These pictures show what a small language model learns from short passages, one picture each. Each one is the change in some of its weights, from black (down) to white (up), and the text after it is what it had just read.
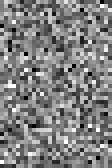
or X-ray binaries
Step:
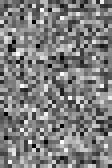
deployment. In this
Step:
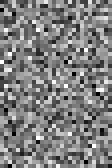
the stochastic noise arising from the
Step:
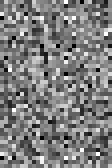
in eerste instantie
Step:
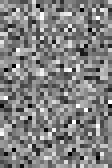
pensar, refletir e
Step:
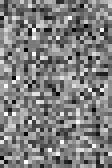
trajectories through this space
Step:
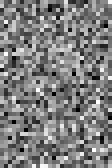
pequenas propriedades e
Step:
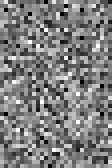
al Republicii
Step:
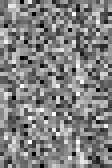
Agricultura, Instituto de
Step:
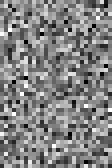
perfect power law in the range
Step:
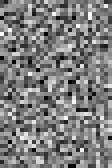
un impacto muy negativo
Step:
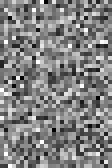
que se desenvolviam nesta
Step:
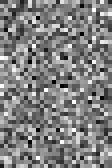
because the likelihood can be
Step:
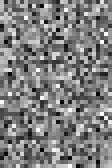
control field is detuned to
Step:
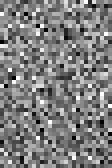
a los avances técnicos en
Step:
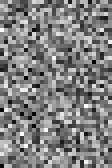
leading behaviour of the component
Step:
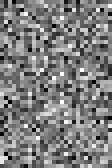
стати зовнішній
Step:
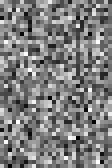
goede positie te
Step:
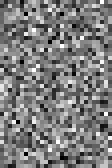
laboral como lo es el
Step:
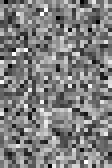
in our analyses here. To
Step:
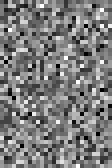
that perfect inversion of
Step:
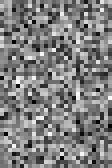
rico. En otras
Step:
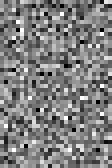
der Böden aus.
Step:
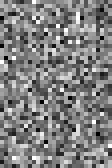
first give a lemma which
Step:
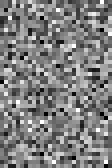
halves should be consistent with zero
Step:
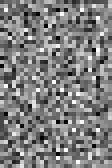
the speaker embedding
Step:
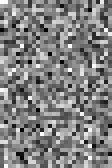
vanishes here also. We
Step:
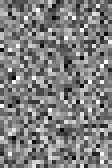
ativos e considerar a
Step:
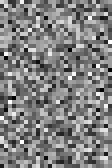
% % % In spite of
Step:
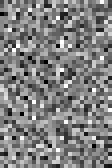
chain should freely flow along the
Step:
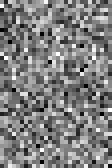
$\kappa$ is a real constant
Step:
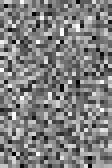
A sharing-delinking
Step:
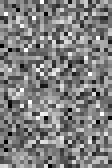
данные другого
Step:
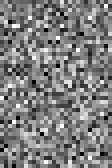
va forsiyda she'r
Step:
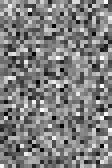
understood if recalling
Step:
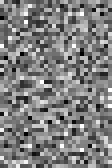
two deformed spacetime:
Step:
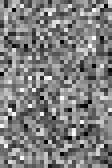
sample into {\it Nearby
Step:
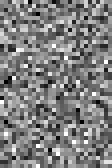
final damage configurations were identified based
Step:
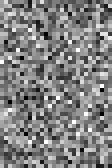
i.e., this external
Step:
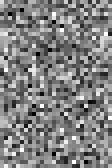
frequencies well above $(2\pi
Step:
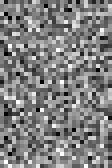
As mentioned above we are using
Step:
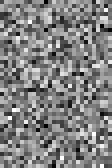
tunggakan pajak
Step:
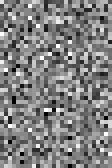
андоза навларидан
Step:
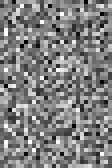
diagnostic tools. In
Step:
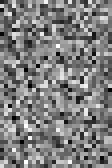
the electric field operator. The first
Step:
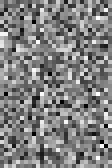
placement is jointly
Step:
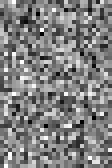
solución satisfactoria para
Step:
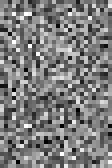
увлечение как
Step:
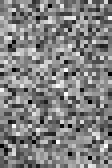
de la existencia misma de
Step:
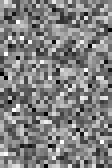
for one disorder realization.
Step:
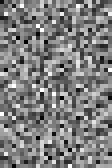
бири калина
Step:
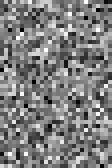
(DSc), профессор,
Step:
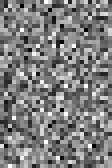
will assume that the phases for the
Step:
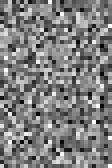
em ferramentas contra
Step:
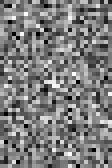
как носитель прав и
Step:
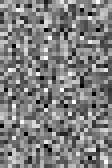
(s. o.) haben auch
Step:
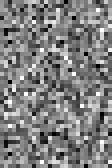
Chem. Chem.
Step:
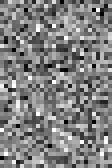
density profiles (${\Sigma}_{\rm
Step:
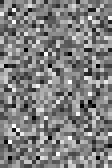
! Nga def ka
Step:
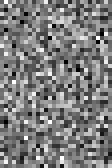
Energieangebot im
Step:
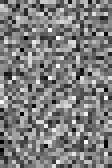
classification is increasingly important for the
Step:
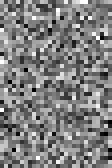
slide. Finally, with their
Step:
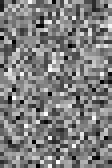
the proposed GPC modules.
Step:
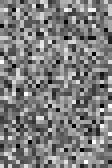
distribution, and so, in
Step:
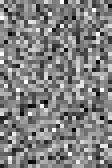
ijobiy ta’sir
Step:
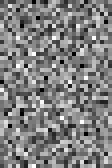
electrons scatter with magnons,
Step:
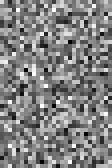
transition to a higher internal state,
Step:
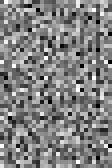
either at elderly integrated
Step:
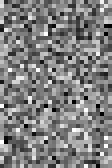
elektron resurslar orqali
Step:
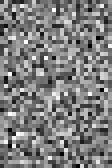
excessive que les femmes
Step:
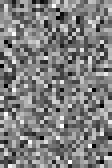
the first two generations to be
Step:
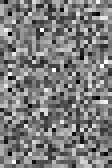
sobre a temática entre a
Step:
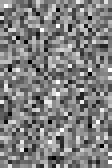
бюджетних програм
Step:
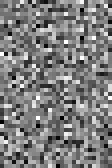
olib borgan olimlarning
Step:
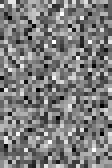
to their original order and combined with
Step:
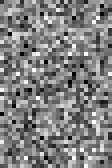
ketimpangan sosial dan
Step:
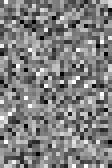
contract net, vote
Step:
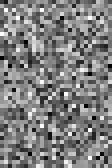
cross sections for different helicities
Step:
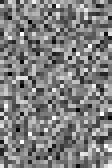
out to about 30~ms,
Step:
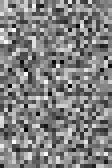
result in magnetic field strengths within
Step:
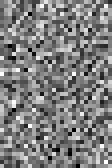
as a different unique code
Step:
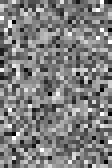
an ``inflationary'' field
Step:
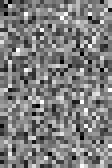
pensamento estratégico em
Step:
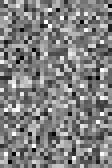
jumladan Inson
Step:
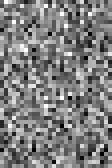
E_p$ reaches the
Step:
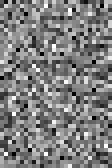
from computer simulations of such structures
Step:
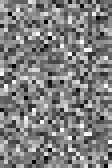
thesis, SRTM
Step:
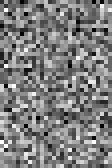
factor, the brane tension
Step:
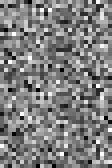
\end{dfn} By
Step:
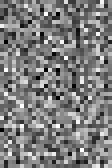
Conselho Editorial
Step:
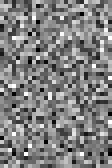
second-largest value indicates
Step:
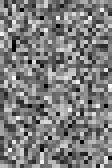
additional narrow line-like features.
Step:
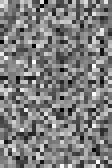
às bruxas”**
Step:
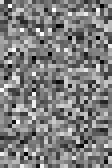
avances tecnológicos, reducción
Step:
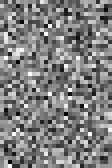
Pauli matrices. The couplings
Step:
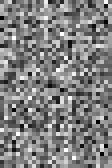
assigned subchannel
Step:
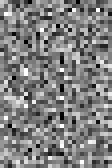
по всій площі
